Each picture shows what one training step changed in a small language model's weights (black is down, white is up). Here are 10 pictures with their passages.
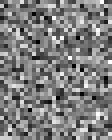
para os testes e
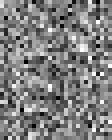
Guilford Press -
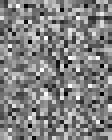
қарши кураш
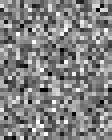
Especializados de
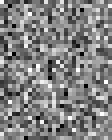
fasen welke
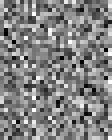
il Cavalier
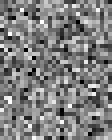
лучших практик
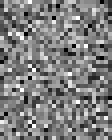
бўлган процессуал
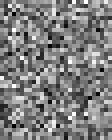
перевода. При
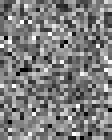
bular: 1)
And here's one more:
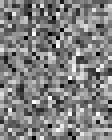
Docente da EE
